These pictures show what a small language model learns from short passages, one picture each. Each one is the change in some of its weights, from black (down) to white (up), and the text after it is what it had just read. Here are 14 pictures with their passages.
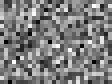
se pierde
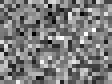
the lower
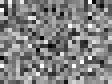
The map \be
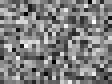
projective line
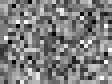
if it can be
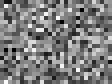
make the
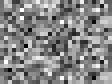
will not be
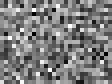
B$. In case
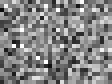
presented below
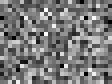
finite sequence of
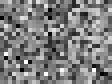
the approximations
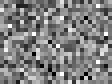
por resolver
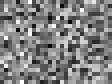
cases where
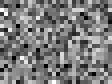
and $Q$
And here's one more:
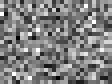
show that equality
